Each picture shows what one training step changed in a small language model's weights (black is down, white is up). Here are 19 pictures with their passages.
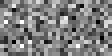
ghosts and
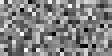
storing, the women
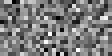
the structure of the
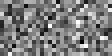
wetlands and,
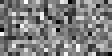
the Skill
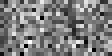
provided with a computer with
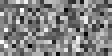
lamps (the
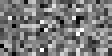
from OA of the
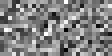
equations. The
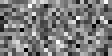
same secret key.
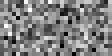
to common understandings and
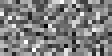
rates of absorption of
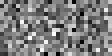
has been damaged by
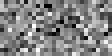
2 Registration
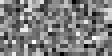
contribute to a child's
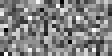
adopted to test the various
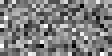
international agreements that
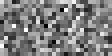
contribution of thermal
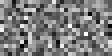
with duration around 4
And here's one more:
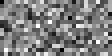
levels Arithmetic
